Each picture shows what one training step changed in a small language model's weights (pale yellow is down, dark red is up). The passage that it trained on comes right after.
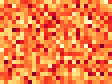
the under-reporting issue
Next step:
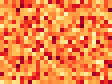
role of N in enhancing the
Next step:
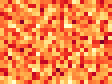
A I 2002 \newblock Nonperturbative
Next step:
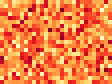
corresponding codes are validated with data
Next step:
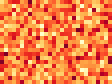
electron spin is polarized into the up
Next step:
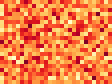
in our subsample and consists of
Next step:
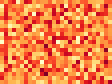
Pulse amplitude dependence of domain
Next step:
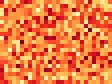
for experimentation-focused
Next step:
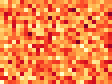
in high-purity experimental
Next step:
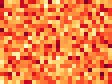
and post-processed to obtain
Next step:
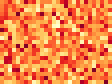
Zhang and R. Maccary
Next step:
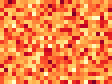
Universit\'e Mohammed
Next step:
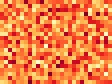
primarily deliver real-time feedback
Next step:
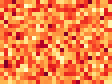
presented in Fig. 2h.
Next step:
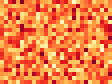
computing the band gap. In the
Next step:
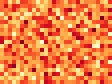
than at the donor
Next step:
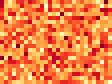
helium isotope ratio to vary.
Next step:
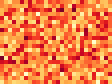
both scales saturate to white
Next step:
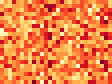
deformed crystal possesses a unit
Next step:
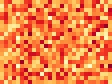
Unlike the Lamb shift,
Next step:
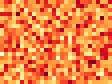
energy shift $\Delta E$ in
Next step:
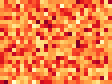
the collapse. Since we want
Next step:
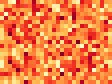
Physics and Astronomy, University of
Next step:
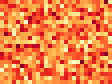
are more concerned about the
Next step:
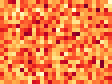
left turning point to the
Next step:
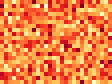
to observe filaments of the
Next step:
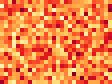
($\Delta T=T_g
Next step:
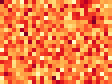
implementing the selected virtualization
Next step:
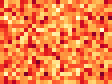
design for vision processors.
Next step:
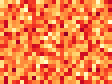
methods and datasets used for simulation quality
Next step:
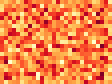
the space of holomorphic vector
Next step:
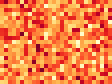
move the responsibility of
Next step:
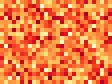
the momentum of the initial nucleus,
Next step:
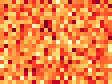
this question is a so-called
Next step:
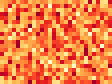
which a direct-CX gate
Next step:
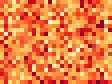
different classes to locate the code
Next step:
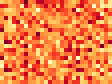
get a sense for the uncertainties on
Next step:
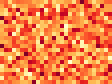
data of the height and weight
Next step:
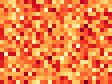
multiple treatments on multiple outcomes,
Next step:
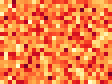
in the Higgs' mass term is
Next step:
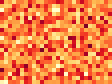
in quantum measurement theory. Information is
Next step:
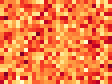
and Auger recombination are
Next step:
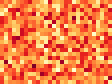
current value of the Hubble parameter.
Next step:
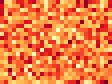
these fluctuations at higher redshifts to be
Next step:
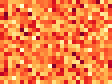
\int \frac{\zeta
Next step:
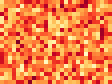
was found that two fundamentally
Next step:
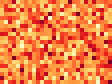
using a perovskite
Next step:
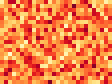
two different magnetic contributions. The resonant
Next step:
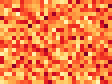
in a higher quantum of change in
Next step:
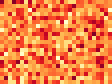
is always a hit at a
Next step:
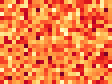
can be realized as gauge theories on
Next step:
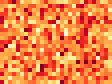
new scalar field $\phi$ has
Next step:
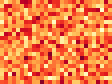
higher compared to average performance of all
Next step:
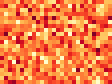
{adopted} the
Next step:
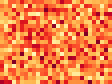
rest, these materials evolve
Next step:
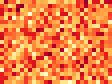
direction as the tension in the
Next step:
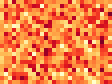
the ambient interstellar
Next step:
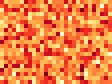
characterizing both chiralities. In
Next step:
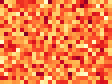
shows the behaviour of the absolute value
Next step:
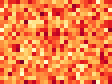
been rescaled to a source
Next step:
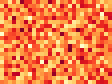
the systematic error due to the uncertainty
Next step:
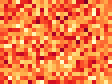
$s_t$ and
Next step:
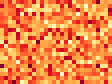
\author{H. S.
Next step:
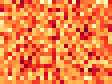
at cross-linking (which
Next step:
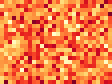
.bbl file can be included
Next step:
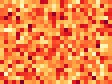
Dark Energy (EDE)
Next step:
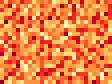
a total of 86,
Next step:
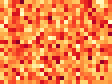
transitions, E$_u$,
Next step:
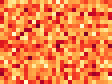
online) Lagrangian auto-correlation coefficients
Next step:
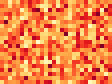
It can of course be less than
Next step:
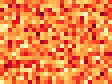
one-two orders enhancement of transition
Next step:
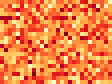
all polynomial. Since each of these
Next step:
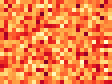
easily handle changes in shape,
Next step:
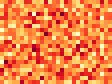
The MBE work was carried out
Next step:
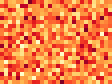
of sites, $k$ is
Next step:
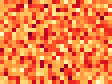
keeping attack success rates relatively low
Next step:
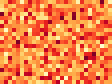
QCD vacuum is a quantum liquid of
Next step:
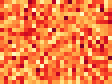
theory to the unperturbed particle
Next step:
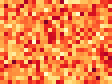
States} The similarity transformations generated
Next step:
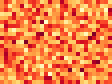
Universit\'{e} Denis
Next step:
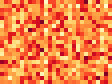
\ee which can be interpreted as
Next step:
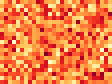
lemma addresses the read
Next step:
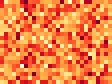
(especially for aspects that cannot
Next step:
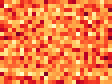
already included in the matrix element.
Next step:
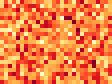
the contact matrices (right). While
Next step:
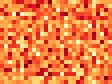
study their consequences on the magnetic
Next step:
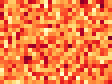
at half time steps to ensure the
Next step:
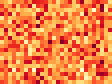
radius has the largest possible size,
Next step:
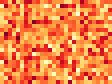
| Barua & Sharma
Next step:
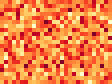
layer acts on the superconducting state
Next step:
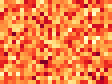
space. This raises the issue
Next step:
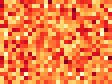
measurements, employed to determine the
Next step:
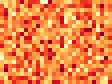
translation framework that improves artifact
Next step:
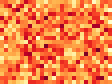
of samples generated using GAN for
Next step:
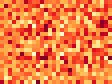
the critical state and this region
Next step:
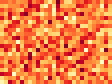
of these quarks hadronizes to form
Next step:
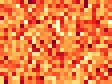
$\chi$ are not generated in
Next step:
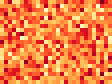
left). Regarding future experiments following
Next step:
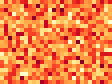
intensity map mark the positions where the
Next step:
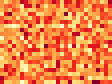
down to 1.8K in
